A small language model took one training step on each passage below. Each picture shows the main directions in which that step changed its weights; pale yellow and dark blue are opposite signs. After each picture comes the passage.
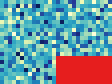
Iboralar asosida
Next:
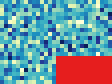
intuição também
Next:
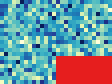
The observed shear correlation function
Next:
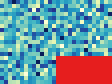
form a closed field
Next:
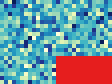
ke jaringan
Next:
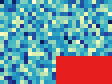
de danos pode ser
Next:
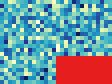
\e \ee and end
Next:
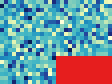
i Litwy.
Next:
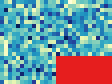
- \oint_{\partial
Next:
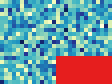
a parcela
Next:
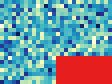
fundamental theories. To
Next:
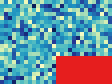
with the following cosmological
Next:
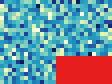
интегрирования в
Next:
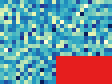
of its component particle.
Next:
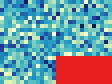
\end{figure} We
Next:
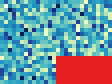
conclusion, we have shown
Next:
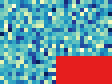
wildtypes and
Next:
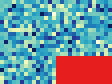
gluon (the same
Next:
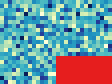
is shown in Fig.
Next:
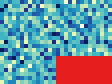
used in this paper, for
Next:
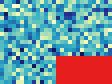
у своєму
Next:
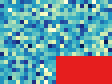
Bunda ishlab
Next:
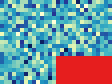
a two-dimensional black
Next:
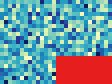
theory describes all state of
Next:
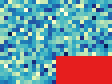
by an edge list.
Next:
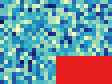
Yates, “High
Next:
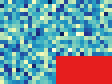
the mirror symbol
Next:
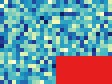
Each histogram
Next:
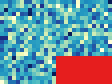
This mistaken procedure
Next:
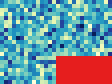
account of the atomic
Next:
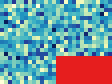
the development process.
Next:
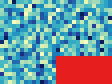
to 17 quanta in
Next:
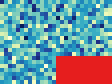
do produto,
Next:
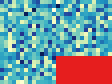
jaar. Het
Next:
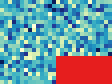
review these works as
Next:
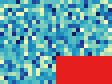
това обаче,
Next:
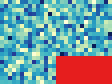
the convergence, it
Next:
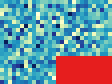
smaller structures (with a
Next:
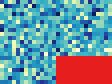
pidana pokok
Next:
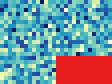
to consider a planar
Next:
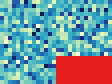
panela + aço
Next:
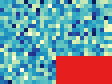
method by applying it
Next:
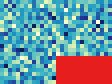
las herramientas
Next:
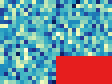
found an equation of state and
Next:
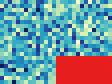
for the task of
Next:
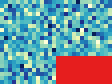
stored pattern is
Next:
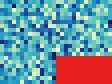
a quantum term in a classical
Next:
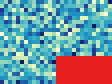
of the dataset.
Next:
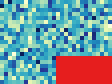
divergences by the
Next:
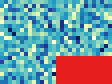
shown in the fourth
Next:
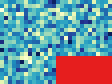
model: sensitivity or
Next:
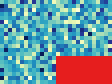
pesquisa deste
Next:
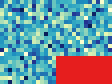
have the skills
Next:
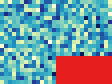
its customers,
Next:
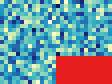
ser um melhor
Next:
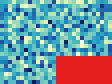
{\bibfnamefont {M.}~\bibnamefont
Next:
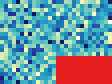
two surface code qubits
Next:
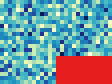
a fixed size $\rho$.
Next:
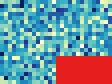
змоги як
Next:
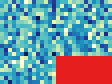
spin relaxation times in
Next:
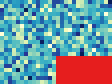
account for the temperature effects and
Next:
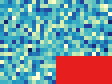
calculation. We note
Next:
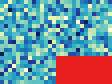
result, only the radial
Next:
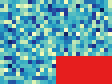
we get that \[
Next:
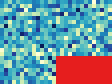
mass tensor $m$ which
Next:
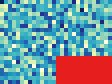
les 4 types de
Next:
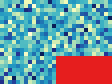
Collection Part
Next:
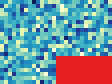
cannot, however,
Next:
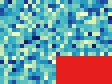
- um prazo
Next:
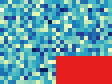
in which dark matter
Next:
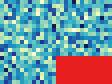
lists without providing much
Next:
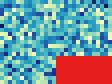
correlate images taken with
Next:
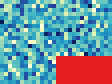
explains the connection
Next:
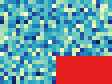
It does not seem possible
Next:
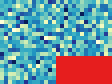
neurales del uso
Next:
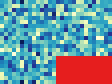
illustrate a
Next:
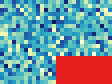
of failure for
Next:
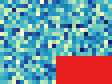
omili bu navning
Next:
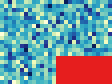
be compared with a previous
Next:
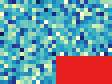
fanlar bir birini
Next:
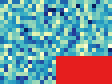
the grid resolution parameter
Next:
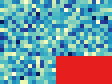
comunidades que se
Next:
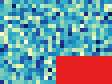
groups observed on the
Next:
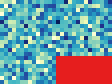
flux in some cases).}
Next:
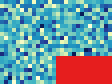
local stability of
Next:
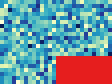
and veracity. These
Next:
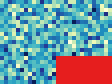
Notice the rapid
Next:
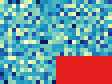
$confidence \in
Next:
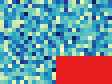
che supera la mera
